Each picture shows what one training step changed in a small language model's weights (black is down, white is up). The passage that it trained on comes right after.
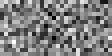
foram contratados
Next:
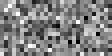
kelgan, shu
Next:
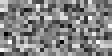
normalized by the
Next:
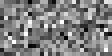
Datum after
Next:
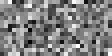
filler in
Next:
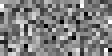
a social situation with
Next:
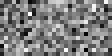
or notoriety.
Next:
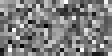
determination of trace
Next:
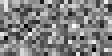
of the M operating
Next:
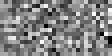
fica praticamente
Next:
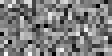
том числе
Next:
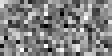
Artemis program,
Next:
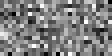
distrito de
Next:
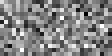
acid was reported to
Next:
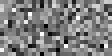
Open access status
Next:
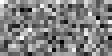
(a) and with
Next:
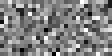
learning ini ada
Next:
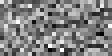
fail to maintain
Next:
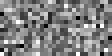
data available in the
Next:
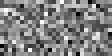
identification task,
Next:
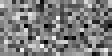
Pontuação 1
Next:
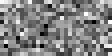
order to ascertain
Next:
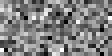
The calibration
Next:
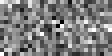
and Holy
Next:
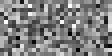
Thanks to an
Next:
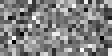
on residency
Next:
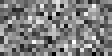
charge mass
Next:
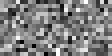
una lavagna
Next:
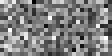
ва амалга
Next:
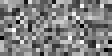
nm.. Figure
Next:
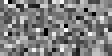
outil efficace
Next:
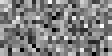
is consistent with the
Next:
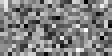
of either
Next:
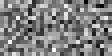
que se ela
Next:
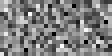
below the base of
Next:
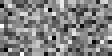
of the pages could
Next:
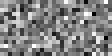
also plays a significant
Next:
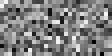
consent forms,
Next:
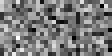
topa olmagan
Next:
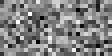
Sketch of
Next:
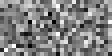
Ara - Awo
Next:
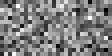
mato, tem uma
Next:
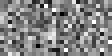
la inteligencia
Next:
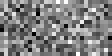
dose of the
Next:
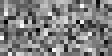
navigation system
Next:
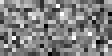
the occupants of
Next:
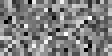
private sector. The
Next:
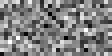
for our contested
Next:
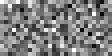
and (strong)
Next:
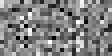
no difference between the
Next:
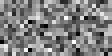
published, and
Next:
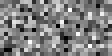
Die Kategorie
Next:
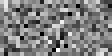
of building
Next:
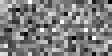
идея в
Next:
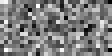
products and intervening
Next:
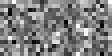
how the GIP
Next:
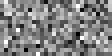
Bu metodika
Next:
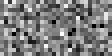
тропонина I
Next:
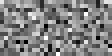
the goal —
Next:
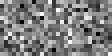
Gracia R
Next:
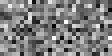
by the use of
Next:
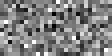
не тільки
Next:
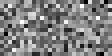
euphemized in
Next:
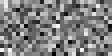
of real numbers.
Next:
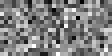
san, demek
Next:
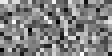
as a way of
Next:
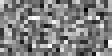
cada un dels
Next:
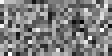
new possibilities for
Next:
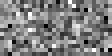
breast cancer
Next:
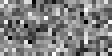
pelo médico
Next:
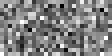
etish va eng
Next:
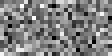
, all of whom
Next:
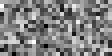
a violência
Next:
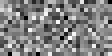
The rising cost of
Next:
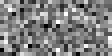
model with segmented
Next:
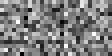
with chronic
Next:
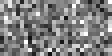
E in fondo
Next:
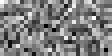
in reducing the cost
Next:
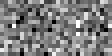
advertisements of
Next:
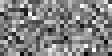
2013), luring more
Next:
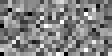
syngas depends
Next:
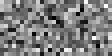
to care about the patients
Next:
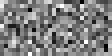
de carácter
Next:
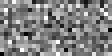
expressed for each
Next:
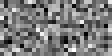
y gobiernos
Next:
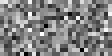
we should notice that
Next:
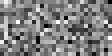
functioning of the
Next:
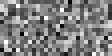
conducted through a
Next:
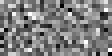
IT CAN
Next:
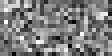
os níveis
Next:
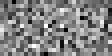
clareza de
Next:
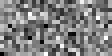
biznes va
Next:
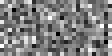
у повній
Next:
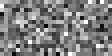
a formação de
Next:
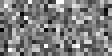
comum, mas
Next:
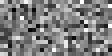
слоя и
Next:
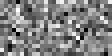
as if it were business
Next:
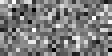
беради ва
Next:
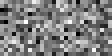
resilient crops
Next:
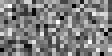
хроник //
